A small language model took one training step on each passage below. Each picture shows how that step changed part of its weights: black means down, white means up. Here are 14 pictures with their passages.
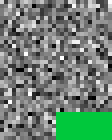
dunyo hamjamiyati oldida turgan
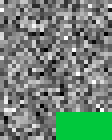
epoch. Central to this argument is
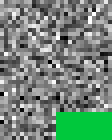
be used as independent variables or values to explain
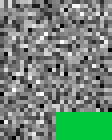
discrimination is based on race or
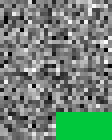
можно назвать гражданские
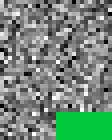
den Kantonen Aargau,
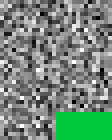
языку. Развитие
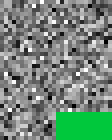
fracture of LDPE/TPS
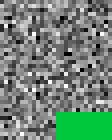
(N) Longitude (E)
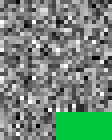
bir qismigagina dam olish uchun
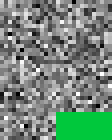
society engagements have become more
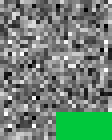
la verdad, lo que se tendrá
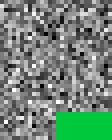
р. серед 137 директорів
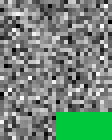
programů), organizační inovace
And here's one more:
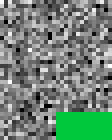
é vivenciado pela pessoa também
